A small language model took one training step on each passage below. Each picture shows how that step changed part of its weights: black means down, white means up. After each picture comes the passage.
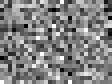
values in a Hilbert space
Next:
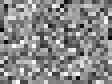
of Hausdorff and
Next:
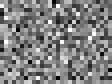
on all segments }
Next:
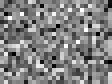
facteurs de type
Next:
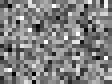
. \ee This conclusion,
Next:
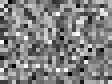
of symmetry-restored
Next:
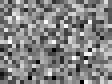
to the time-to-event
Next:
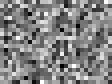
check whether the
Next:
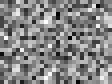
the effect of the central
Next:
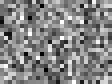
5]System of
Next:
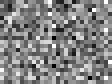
odd positive number , then
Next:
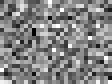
norm: \begin{equation}
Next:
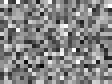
kinetic models} In
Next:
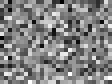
with decomposition and
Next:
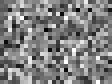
following result can be viewed as
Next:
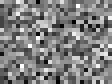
\bar q$ state , a
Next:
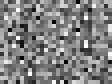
different selection methods.
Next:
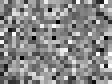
eigenvalue is zero. We
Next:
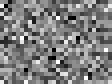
of polytopic dual control
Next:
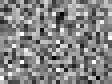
dephasing mechanism is the
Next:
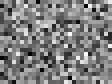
\sigma(x)$ obtained
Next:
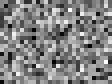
$\Gamma_{\rho,v}$ does
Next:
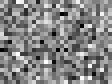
a convergence (from the
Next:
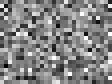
of any number of factors. We
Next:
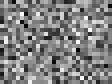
But in fact, showing the
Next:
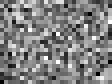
obtained for the alloy with the
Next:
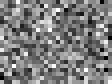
the pseudospin
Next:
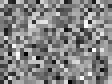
a collection of time
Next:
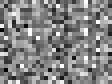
used in the proof of Theorem
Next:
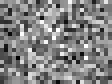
\] and consequently
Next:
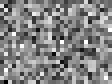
of the integral is identical.
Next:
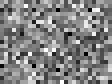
at most three, with at least
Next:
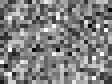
fundamental group scheme
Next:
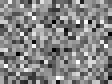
ratings (numbers of
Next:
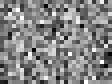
storage ring with straight
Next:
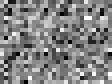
and another application of
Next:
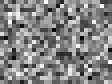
well constrained in the region of
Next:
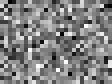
and for telling me about
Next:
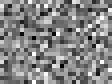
achieve a desired
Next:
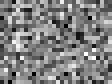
observation, we used the same
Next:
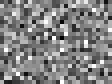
the lower estimate.
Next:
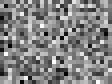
are such that $e\sim
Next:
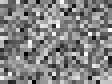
\in O(V)$ with
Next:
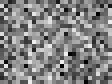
of the relaxation time
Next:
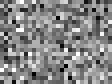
notion of m-equivalence
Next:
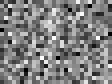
and right in the middle
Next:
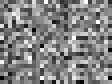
used in our experiments, which can
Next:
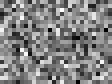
If the activation probability
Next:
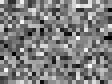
values, gentrification)
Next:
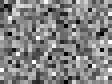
function $f$ satisfies
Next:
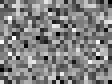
form on $X_{I}$
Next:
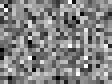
of Lemma 3.1.
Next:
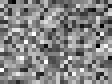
and the algorithm proceeds to
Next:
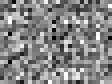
provided us with an improved
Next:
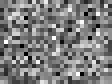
fracture represents a very
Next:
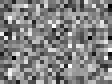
type of user is the one
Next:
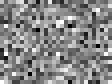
\draw[very thick]
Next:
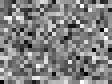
emergency planners
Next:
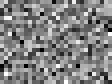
on N. Levinson
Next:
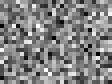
courses, the
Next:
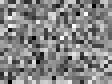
[33] is around
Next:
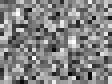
using the following two CA
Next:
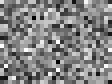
\ifx \doiurl
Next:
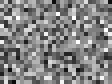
to derive one from the
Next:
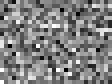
which case transformations are
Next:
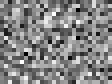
the operational system of an
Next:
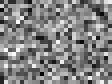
we construct the AHSS
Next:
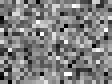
\beta_2$ we have |
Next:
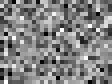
is evident that the
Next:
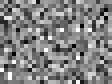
peak position from the
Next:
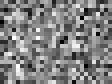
diagonalization methods we
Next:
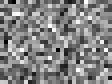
{\it asymptotic
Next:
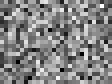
branching ratios of
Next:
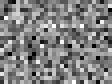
which of elementary nature,
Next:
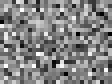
\subsection[Structure of
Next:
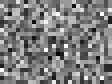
the ten simulation runs
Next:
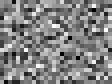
its low and high SNR
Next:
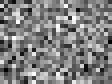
we used a normalization to the
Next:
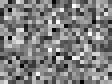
once one considers a
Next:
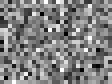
stratification\/} on
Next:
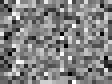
function such that: $$
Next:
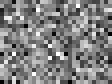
paths share
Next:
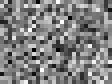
groups: a)
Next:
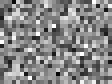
topological phase transitions are
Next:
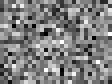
Let $\Sigma$ be a free
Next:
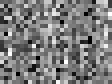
rectangle is bounded by
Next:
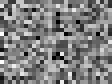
are precisely the
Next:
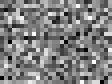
increases to 6 (13)\%
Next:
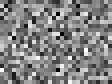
of finite, relativistic,
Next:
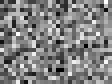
see some point of $X_+$
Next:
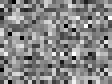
it was not identified as such,
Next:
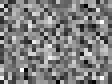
of the diverse cooling
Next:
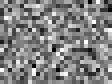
on different lanes.
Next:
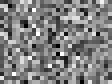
modular method reduces the
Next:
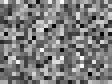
\pi j x $$ denote the
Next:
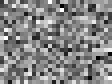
point. \end{Thm}
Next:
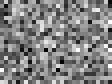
$M$ with boundary $\partial
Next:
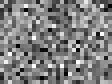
points as we vary the parameters
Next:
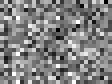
to generate each offline
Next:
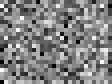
is a formal power series
